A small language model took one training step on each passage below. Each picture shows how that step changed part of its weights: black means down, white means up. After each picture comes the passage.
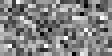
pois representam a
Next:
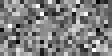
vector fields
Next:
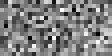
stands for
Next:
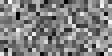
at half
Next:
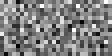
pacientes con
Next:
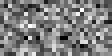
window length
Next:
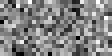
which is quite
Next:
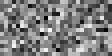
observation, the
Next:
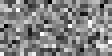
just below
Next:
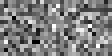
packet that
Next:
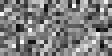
$\delta$ is the
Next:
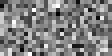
of AGNs
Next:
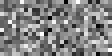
in the main
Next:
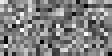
spacetime dimension
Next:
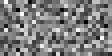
dini mesaj
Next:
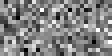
only transmit data
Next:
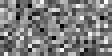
and storage
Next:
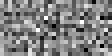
driven by three
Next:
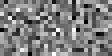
yang utuh
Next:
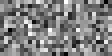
performance under three
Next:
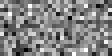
small but dominant
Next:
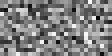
figure in
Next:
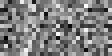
em torno da
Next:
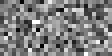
figure pas
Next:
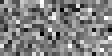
Commission des
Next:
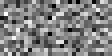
of players,
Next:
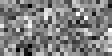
kunci :
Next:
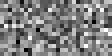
being studied and
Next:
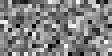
allows the
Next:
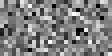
actuales no
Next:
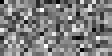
del modello
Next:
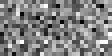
CEA and
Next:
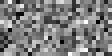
by our Triple
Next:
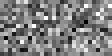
we describe how
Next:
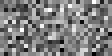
momento gera
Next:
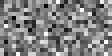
leksik va
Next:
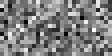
o que agrava
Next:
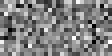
optically thick
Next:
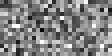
и нарекут
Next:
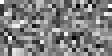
su contenido
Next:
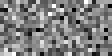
la principal
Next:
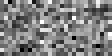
the interlayer
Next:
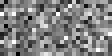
apparent, for
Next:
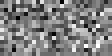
pure PI
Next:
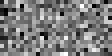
file names
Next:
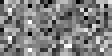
resulting posterior
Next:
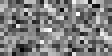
the pump
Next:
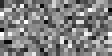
solid line. The
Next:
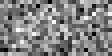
t} + \Gamma
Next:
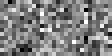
the temporal and
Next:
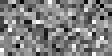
pasar dan
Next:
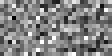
solution to\
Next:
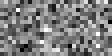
the outer contribution
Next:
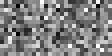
IMF's as
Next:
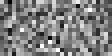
cause flat
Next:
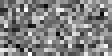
of op induces
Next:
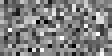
for perfect
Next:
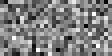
v = v_x
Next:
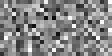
| *How
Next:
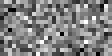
strategies into
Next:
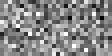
ΠM –
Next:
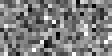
Enquanto os
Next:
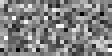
in each XRD
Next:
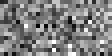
K^\prime =
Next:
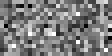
see the particle
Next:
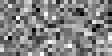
Produk yang
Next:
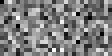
bilishi va
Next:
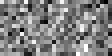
complication that we
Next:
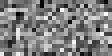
narrative and
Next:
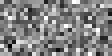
прошлого и
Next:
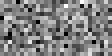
positron emission
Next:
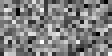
variations in the
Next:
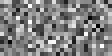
lie above or
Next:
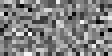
transition close to
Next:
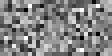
staff training.
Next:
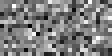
namely those
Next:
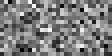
the requirements of
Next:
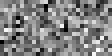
string frame
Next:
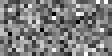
the \Bz and
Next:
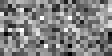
Том 1
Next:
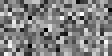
detuning. The
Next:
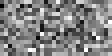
“É o
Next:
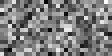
sample, and all
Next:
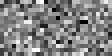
usando tres
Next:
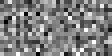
t=0 up to
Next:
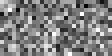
— In deze
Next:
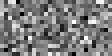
and determined their
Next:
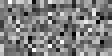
en Afrique
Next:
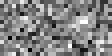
On the one
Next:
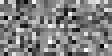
and stability
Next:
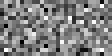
central object.
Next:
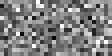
reparare a
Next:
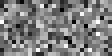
v obshenii:
